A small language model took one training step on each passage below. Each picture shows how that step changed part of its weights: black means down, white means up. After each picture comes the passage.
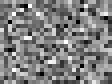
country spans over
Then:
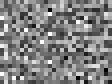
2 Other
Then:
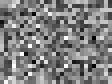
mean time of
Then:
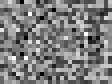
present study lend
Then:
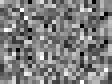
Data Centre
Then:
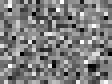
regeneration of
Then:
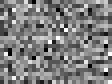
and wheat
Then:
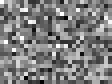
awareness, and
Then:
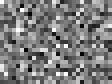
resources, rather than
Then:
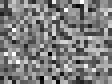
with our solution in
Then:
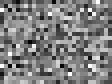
often neglected
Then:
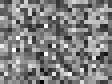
the contrary,
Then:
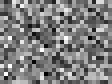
the everyday
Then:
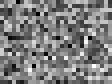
was randomly
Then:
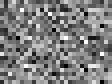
related to food
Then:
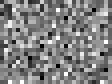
official observation
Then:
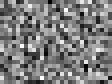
as the only way
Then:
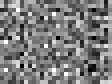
model causing
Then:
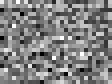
Ageing and
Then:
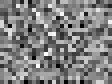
and wrote
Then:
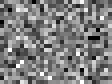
and minimum for
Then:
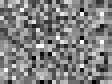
communication and with a
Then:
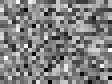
do not have a
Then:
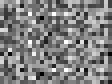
system evaluation index
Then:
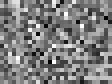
product can be
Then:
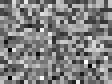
the night before
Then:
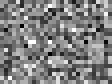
Left side of
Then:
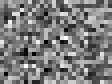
stages of strategic
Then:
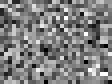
external angle of
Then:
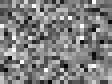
to the family of
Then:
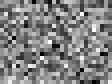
and rearing of
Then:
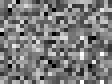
was increased to improve
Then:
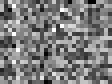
parts of the
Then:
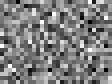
each participant.
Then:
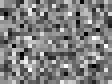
all four areas was
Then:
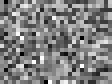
his behaviour is
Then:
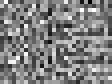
be presented, with
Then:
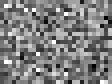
controller test with
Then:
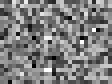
the water flowing
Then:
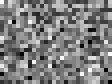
treatment progress.
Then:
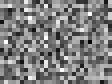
feed rate and followed
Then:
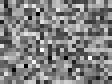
these is that there
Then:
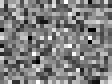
process is required.
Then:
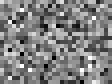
kinetic model
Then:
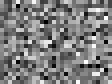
No ↳
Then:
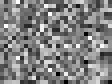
prospect in
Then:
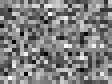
College of
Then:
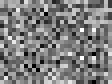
has helped researchers
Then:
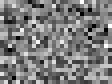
start occurring along
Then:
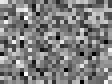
Republic TV
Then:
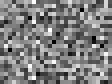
nature exposure are
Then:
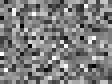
to denote the
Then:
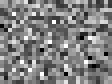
The Piece
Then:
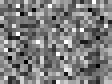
Cloud added
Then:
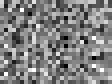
able to visualize
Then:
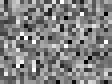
promote for my
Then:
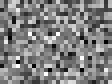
producing an improved
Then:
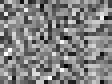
of it.
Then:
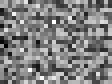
The samples were collected
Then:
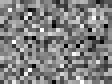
FPEC is
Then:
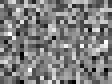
is an estimator
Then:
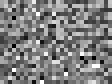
It tends to
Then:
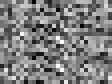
and the development of
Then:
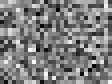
effect) and the
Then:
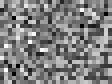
knowledge, particularly
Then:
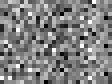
are one or two
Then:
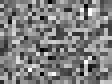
adsorb plastic
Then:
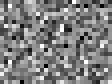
subsample into
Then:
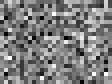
document types indexed
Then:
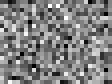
visuale sia
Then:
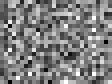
parties in environmental
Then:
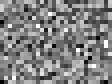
containing 2%
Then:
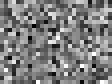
emphasizing its crucial
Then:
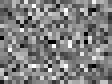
to rise of
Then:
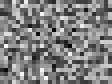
the population should be
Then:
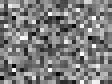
possibilities for
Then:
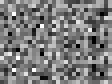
This article considers
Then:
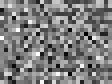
schools, as
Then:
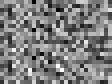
and evaluation of
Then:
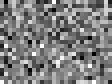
affected by the
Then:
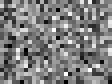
locations across the
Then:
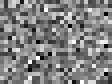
more than ever and
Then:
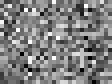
zero ($Z
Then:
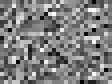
us consider the cell
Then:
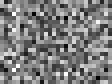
environments in
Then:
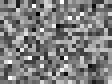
is Oil level
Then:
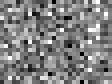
other carinae
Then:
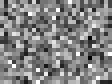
ideological construction
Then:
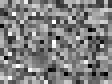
The Clinical approach
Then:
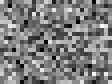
come your
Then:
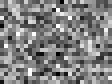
view, research
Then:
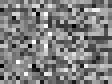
*Hub et
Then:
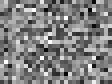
harvest of
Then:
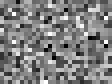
ST Blake
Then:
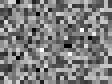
was recorded against
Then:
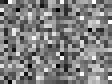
any doubt
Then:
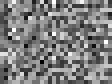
years in between both
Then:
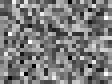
the first seven
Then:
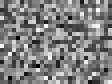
moisture content
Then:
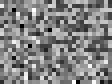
class conditional
